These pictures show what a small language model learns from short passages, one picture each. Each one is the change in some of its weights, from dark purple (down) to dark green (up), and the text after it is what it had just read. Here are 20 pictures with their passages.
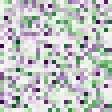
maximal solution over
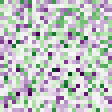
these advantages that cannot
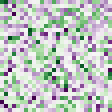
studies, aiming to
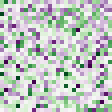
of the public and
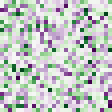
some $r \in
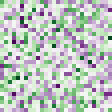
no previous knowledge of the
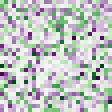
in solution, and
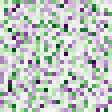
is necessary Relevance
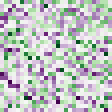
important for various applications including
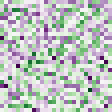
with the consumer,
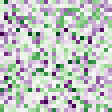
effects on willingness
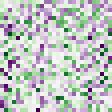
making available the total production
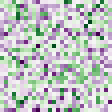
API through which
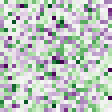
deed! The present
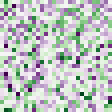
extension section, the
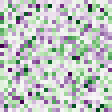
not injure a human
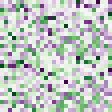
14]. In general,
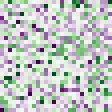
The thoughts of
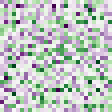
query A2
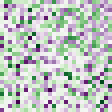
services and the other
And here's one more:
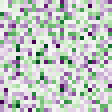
which is a part of
